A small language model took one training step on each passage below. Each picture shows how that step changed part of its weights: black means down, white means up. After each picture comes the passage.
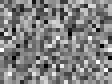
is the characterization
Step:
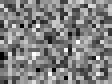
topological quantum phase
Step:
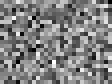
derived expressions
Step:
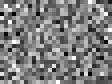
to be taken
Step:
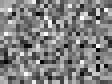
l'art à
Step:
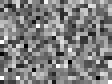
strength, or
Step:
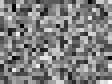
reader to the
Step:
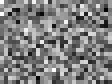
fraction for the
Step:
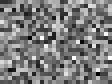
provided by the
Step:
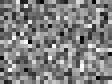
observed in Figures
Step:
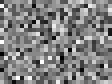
stable and
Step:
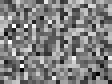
those operations
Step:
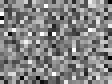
bei der
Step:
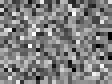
can result from
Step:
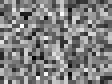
in a similar
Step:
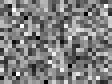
as a weak
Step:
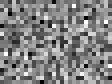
de mancha
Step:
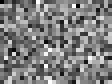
las grandes
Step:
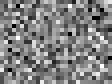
To explore if
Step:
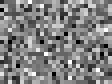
pairing standardized
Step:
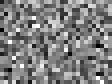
quantum system is
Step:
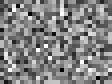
in Figures
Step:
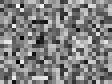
string is an
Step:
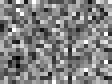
to more than 10
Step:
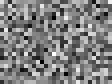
test showed no
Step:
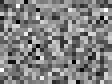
whether it
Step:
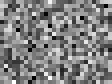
protons, the
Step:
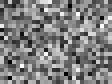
eventually to
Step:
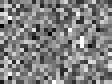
In light of
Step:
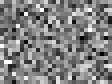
en ja,
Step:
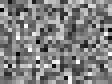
of the service
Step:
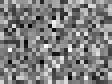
evolves over
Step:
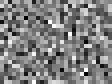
va uning
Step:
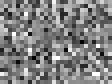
We can derive
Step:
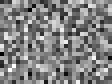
by showing that
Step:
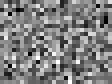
transform of the
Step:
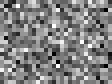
earlier times
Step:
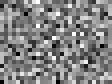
and she or he
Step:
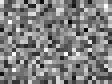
be attributed
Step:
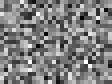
lang sollen
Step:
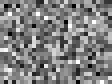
which is spun
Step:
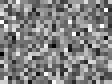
se había
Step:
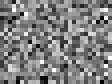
wij de
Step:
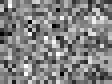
times. Even
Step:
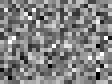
ranging from
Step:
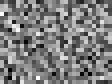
such an interesting
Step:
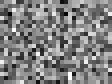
solid line is
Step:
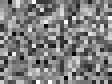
conducted with
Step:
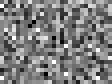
points in the spectrum
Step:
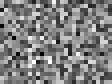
and distance from the
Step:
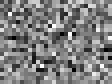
mechanics can be
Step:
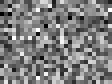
in the outer
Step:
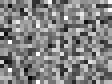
scalable learning on
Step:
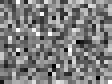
higher dimensional
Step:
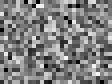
use it to
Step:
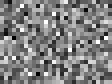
volume =
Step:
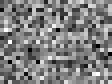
we were very
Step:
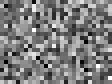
» est le
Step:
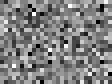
ham benazir
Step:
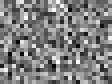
a node of the
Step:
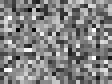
the extended cloud
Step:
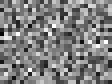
not have a
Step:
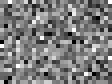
would be better
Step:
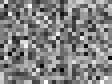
aplicado a
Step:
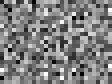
As shown in
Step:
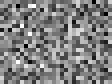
are indeed a
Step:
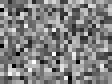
of objects
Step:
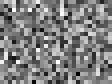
in the background area
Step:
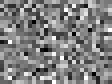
valleys of
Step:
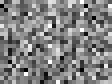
u senga
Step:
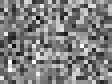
os programas
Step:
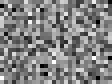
information systems in
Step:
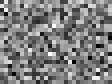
result tables is
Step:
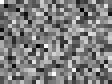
becomes clear that
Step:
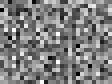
of the {\it
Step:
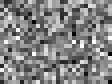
neutron and a
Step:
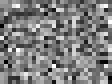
and RL methods
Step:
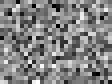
we argue
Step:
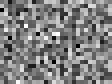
of the standard
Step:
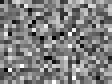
location of
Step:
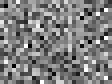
as vendas
